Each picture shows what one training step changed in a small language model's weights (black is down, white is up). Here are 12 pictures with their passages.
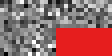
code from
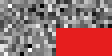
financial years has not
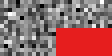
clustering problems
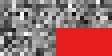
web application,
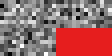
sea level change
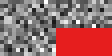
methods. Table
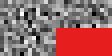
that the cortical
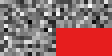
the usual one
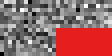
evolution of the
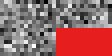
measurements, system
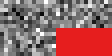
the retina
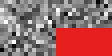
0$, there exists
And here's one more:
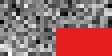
but they are
